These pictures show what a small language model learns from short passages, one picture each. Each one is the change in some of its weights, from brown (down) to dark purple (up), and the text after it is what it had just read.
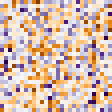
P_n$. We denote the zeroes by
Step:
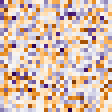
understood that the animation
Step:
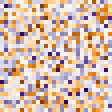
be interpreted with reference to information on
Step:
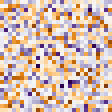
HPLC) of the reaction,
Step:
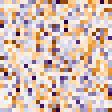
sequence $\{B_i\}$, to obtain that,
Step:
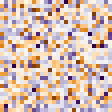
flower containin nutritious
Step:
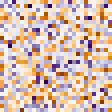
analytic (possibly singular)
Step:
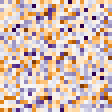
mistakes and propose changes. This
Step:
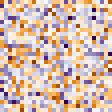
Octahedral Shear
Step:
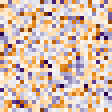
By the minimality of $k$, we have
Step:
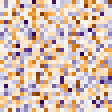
transformation of elements to utilizable forms are made
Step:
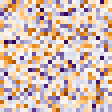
of age more than 40 years, of
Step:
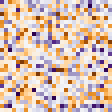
sample frame - Number of
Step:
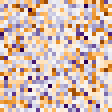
flow is the sum of all contributing
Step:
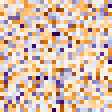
model error: A proposal for
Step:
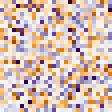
were considered. By this way, correspondence could
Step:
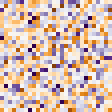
spices contain powerful phytochemical
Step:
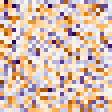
Toxicological data/Adverse effects
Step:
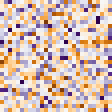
classes may be pick out by using of
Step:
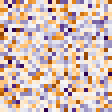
or smaller wave periods. Figure
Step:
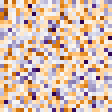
These screens identified missense and
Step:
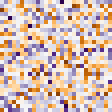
methods produce a sample of phylogenetic
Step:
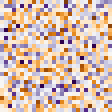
and still obtain associated \hk manifolds,
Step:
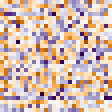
was found in ranged from 150
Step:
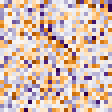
The Banach envelope is characterized
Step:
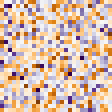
\rightarrow S_0$ the smooth blow
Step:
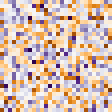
reduces the number of globally
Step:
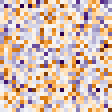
the similarity of blob shape in the
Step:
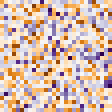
by applying machine learning techniques.
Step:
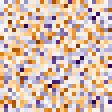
distributive meaning: the implementation of
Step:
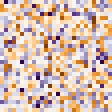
to the \textit{exponential family}
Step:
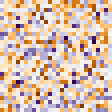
women cannot be *Hindu*
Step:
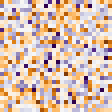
natural mobility of the joint, which can
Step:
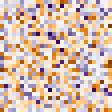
cytotoxic and cause harm
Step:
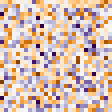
= average of daily average THI
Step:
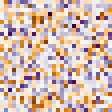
proprietary or not widely
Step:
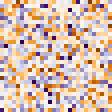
those that have it smaller. We will refer
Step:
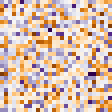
thermal expansion; E_m,
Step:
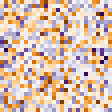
time. Instead of writing the series
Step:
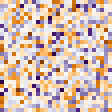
important instrument in the employment generation of
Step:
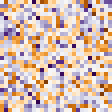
recorded. These three approaches to
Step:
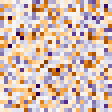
irrigated land Horticultural
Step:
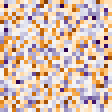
the total assessed value of real property when
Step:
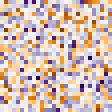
frequency of $7.75\text{
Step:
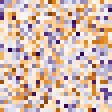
that is not optional, but a
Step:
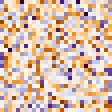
so that $\Vt_S(t,
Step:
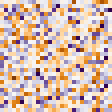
the second and the third conditionals)
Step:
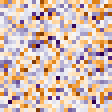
by Hamed et al., where a
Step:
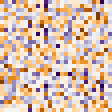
a topological approach to the study of locally finite
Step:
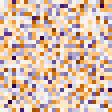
generalized Gabriel theorem. In the further
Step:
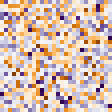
must have been aware of his advantage
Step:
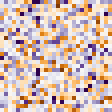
the RTM average access latency.
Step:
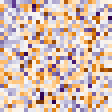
its features, although they unintentionally
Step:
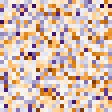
good agreement with the experimental result.
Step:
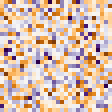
prime numbers does not have an equal probability of being
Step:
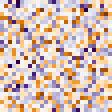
information retrieval using Artificial
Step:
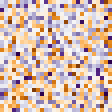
increase in compressive strength, a
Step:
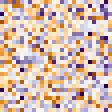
в (\ref{norm}), а
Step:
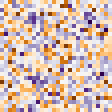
de Estadística y
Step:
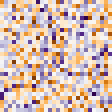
day per person—which I
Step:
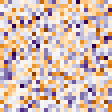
and pedestal are constrained at a
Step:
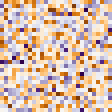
such that $V_Q$ is realized
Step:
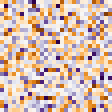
“one-hot vector” or even better
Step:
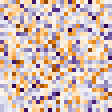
learned in cognitive approaches.
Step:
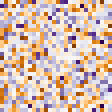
on $U^-$ is valid for arbitrary
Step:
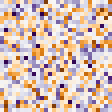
solutions in the $(n-1)^{\rm
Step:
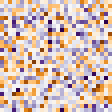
soin de d\'efinir cette
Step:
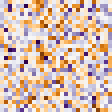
d\rfloor}$ be exponential times
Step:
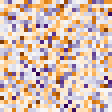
g) was refluxed with conc.
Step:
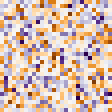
Radium estimated and experimental concentration
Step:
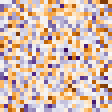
specialized in translation studies as their major and
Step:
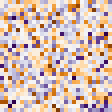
de genre $g \geq 2$ sur
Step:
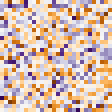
vital importance to know these effects in order to
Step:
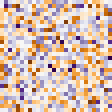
NH_4^+ -form) characteristics
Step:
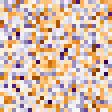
,\Delta_1 ,\varepsilon_1
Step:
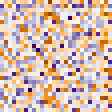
лежит в
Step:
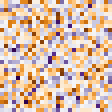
$g$ be an automorphism of
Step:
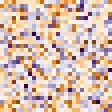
practice By establishing Joint Labs across
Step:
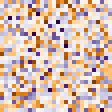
not only converge to the correct global
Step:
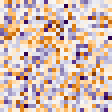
that translate best evidence into care
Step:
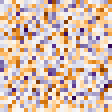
a wrist splint for 2
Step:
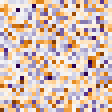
while the wrongdoing must seriously
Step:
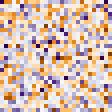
the last two examples, we have checked that
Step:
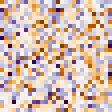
This means $\tau\not\in
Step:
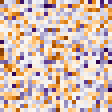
the pivot among governance theories.
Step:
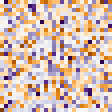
FTLE field. Thus, for the
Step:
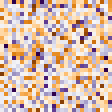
an order of magnitude. For testing
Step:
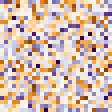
(\ref{DPPPpi}) and an
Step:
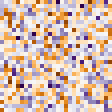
June saw the highest fly
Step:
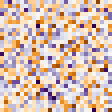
without losing the generality, we consider
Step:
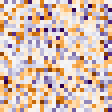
nearly saturated solution of
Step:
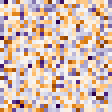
to know about the creator and creation.
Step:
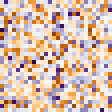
then the following statements holds: $(a)$
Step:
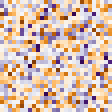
and reproducibility of the results obtained
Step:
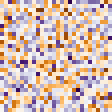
interest. Statement of ethical approval
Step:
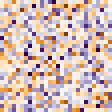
Mission's Kirupananda
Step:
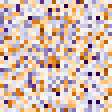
the model material elastic modulus
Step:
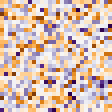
\dots) - Continue this
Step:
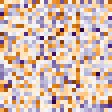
solution to $\Delta u\leqslant
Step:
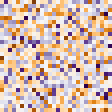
distribution $q$, we have \black
